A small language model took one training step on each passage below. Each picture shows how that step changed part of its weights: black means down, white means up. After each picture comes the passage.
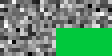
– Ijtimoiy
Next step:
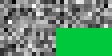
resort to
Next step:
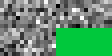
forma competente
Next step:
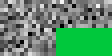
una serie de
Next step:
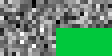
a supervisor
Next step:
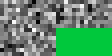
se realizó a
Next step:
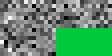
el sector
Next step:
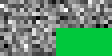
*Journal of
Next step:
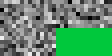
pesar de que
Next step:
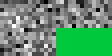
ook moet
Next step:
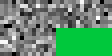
desenvolvendo uma
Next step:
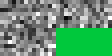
model*, yaitu
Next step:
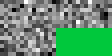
territorio del
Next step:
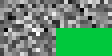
como a educação
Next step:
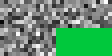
a serem
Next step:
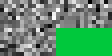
que regulan
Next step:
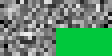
No entanto,
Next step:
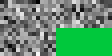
был определен
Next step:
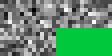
realiza un
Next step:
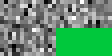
їх як
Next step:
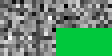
el desarrollo
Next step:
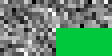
haqida va
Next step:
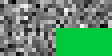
i obrade
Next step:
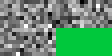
u yoki bu
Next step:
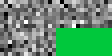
die Beratungen
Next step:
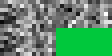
pública de
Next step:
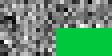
über die Zeit?
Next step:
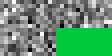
Кириш. –
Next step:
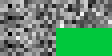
el grupo
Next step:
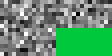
– сложная
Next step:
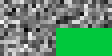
da má
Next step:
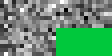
va crește
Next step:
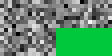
la lengua
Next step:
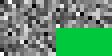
с целью
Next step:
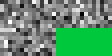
the era of
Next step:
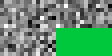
в пачках
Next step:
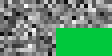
evaluasi untuk
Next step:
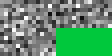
– bu sud
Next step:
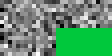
que propicia
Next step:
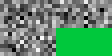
О характере
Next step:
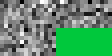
methods in
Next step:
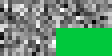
дня либо
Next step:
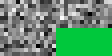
R. et
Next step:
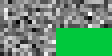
entre otros
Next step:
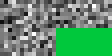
da história
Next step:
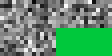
precoce de
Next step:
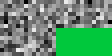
hamda iqtisodiyotni
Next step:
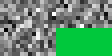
sifatida qarash
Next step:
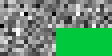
в фактических
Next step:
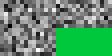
International journal
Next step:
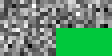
im Vorjahr
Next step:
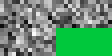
participante en un
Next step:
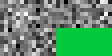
tikus 3
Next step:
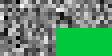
países da
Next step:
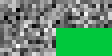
a proteção do
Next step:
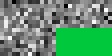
кадров в
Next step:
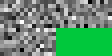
constituents of
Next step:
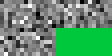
et al.,
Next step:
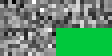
and an indicator
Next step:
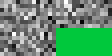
програм чи
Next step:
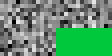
die Rolle
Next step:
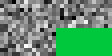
que ambas
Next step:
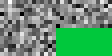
в межах
